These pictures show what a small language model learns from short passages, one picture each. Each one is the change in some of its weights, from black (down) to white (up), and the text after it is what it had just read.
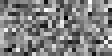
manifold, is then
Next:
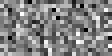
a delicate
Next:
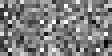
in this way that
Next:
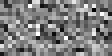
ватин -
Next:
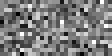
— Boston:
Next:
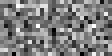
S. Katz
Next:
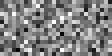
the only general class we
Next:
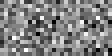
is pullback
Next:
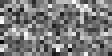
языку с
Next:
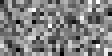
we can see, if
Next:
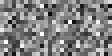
in diesem
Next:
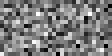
Traditions Into
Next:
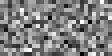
Trabalho II
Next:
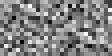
роки в
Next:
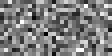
за 5 лет –
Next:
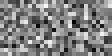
à 40% pour
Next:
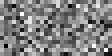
ou dois muros
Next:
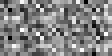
interference of two
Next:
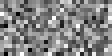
{l \cdot
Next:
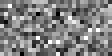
implies in particular that there
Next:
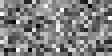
consiste en que la
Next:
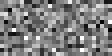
a vector subspace.*
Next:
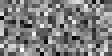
of the famous
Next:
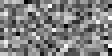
found initial data with
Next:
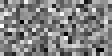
$u \in
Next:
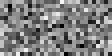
any test function
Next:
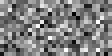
vieram da
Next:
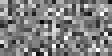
contribuie la
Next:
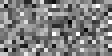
a skeleton
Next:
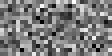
и елей.
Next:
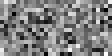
restriction $q
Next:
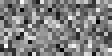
provide generalizations of
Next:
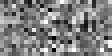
local entropy of
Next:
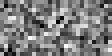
can omit the
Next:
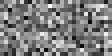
a single vertex.
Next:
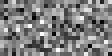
are as follows.
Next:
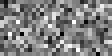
law of the
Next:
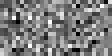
order $\ell$ for
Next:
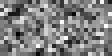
tipos: o
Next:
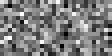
dalam sistem
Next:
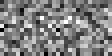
and only if the following
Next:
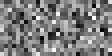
and Robust
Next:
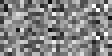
at a particular example,
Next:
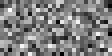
respectively. Let the
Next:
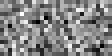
the % mean squared
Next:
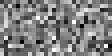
measure zero, since
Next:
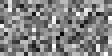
whether the bound
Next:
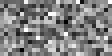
results of this section in
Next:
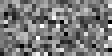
Ethik /
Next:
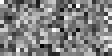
se estableció
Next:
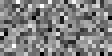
and the decisions
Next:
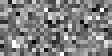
surrogate method
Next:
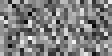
other training sample
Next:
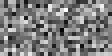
si una revista
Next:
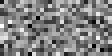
both prediction
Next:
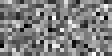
A Blok –
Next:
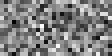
и общественных
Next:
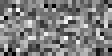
can be seen by
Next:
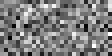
que a falta
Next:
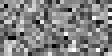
the existence of a
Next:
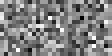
of $G,
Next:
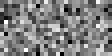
two foliations:
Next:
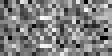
difference between the
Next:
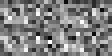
\newpage % %
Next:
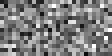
variable $x$ and
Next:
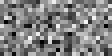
resultante da paz
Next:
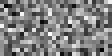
$u$ on
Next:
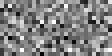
this model that the
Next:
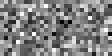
de coordinaciones
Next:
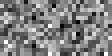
for them. We have
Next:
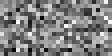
constituido la
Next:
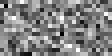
geometry of the
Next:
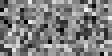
features and
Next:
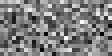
детей с
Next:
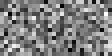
on the faunal
